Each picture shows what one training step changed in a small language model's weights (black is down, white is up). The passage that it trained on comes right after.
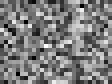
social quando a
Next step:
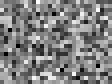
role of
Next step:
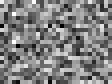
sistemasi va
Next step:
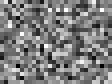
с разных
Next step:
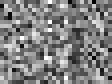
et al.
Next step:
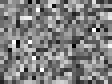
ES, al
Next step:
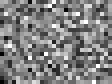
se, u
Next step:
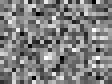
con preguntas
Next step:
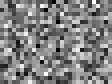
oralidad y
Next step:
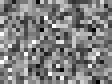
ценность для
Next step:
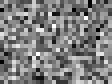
Nasa en
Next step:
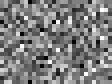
à vida,
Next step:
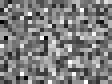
manejan de
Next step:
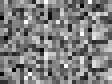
bu raqam
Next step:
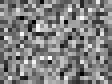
Unidos e
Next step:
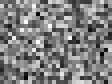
junio de
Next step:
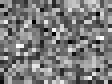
que sirva
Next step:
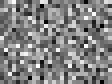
un hombre
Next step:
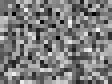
la fracción
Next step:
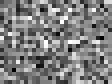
un sentido
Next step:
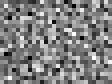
alin. 2
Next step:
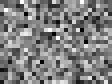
a concepção
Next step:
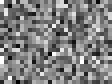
fan bilan ham,
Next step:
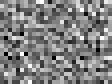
décrit en
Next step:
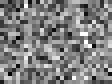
los estudiantes
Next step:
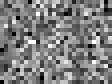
Como control
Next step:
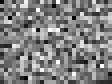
de Educação
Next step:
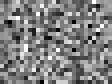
and left
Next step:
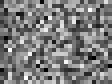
pasa a
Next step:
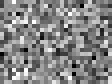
BY). The
